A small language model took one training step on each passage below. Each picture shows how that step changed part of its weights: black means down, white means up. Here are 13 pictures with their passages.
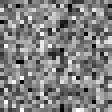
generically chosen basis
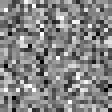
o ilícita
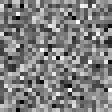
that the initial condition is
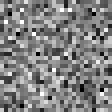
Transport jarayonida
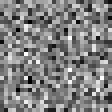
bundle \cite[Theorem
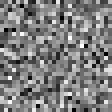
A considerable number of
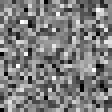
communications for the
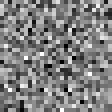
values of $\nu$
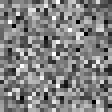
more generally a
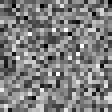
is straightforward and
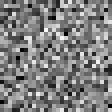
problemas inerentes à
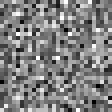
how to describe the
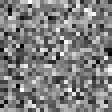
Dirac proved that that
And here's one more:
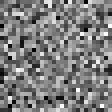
by Casdagli
